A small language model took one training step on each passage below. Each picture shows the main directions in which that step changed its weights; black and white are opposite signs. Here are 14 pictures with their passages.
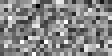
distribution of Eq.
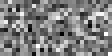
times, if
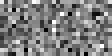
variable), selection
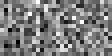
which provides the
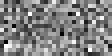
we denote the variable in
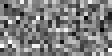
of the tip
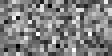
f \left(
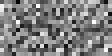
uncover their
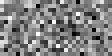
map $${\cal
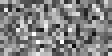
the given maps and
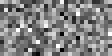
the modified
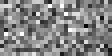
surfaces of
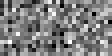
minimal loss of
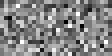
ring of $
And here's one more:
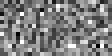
our cloud modeling
